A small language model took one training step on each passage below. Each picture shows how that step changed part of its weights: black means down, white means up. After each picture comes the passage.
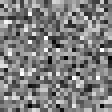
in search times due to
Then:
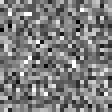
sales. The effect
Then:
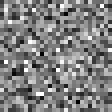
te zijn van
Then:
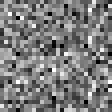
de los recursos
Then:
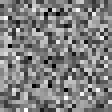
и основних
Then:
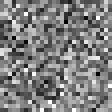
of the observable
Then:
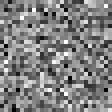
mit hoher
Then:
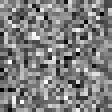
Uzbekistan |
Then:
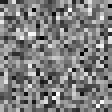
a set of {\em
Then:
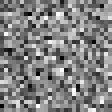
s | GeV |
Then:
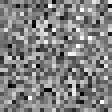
used for actual
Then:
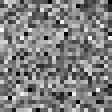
will cause counts
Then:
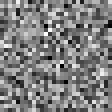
and vaginal
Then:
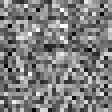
system, such as a
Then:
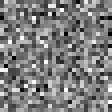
further tested using
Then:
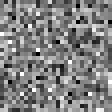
eu chamo
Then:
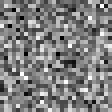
spanned by
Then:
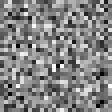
spectra and properties of
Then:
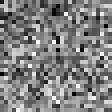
the lensing potential
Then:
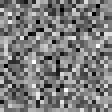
be parametrized
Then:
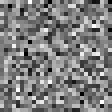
same intrinsic
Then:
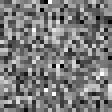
with mutation and without
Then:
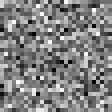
standard Anderson
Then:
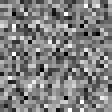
standartlari va
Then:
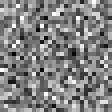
represents the models with
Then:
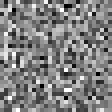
наряду с
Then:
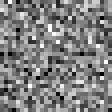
infinite series of
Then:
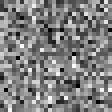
of the spectrum here.
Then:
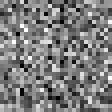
Genetika va
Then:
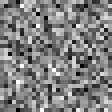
for potential bias
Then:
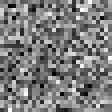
for example, it is
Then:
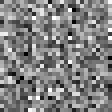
The new introduced constant
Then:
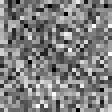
lo largo del
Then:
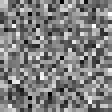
Facebook y
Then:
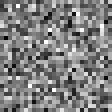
points'. To
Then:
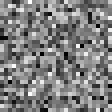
the RG flow.
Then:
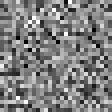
not connected, it
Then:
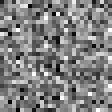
chose two curved
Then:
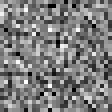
la estructuración
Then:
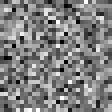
wide-band magnetic
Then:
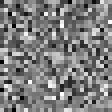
motion which varies along
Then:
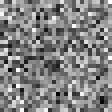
by the state to
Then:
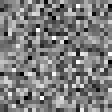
i \omega t +
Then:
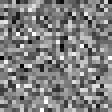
the concept of
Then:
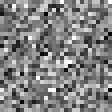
the LHS
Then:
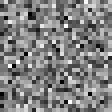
que remete a
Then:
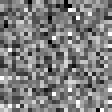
of *Lemna
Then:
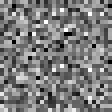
an open gap
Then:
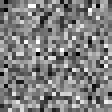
alignment between the
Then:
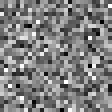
parent functions of
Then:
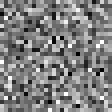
modulated structure is
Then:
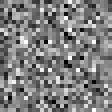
grandeur de
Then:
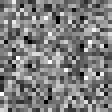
primarily used for
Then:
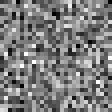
at structural levels
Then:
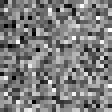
the single-particle
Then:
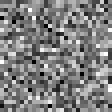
the spectra. However,
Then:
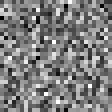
substituting the expansion
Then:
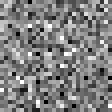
scattering angles obtained for
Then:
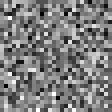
A, B and
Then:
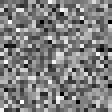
small $x$ by
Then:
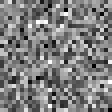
grupo de esta
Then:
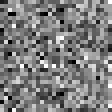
some weight (based
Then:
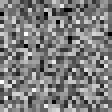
inputs originate
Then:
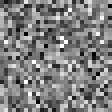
a melhor
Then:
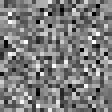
be driven by
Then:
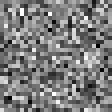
to make conclusion
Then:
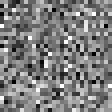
the shear
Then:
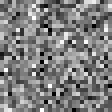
apply the procedure
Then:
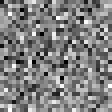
on the experiences
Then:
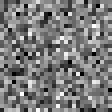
dental treatments
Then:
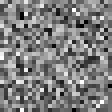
contribution region of the two
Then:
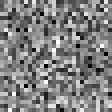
with respect to the
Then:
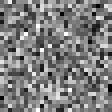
is available through a
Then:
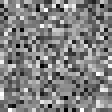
will spread.
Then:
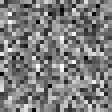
be completely
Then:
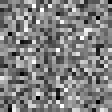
of the canonical
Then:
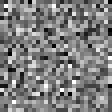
which in our case can
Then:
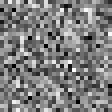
different magnification
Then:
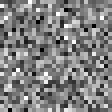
round, the
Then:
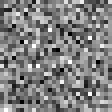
XX asrda
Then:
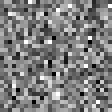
Philip R.
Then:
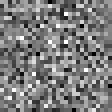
whether the results
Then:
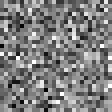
for the same set of
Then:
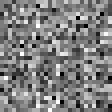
the band ratios
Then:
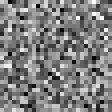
necessary as inputs
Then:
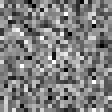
4. Ermatov
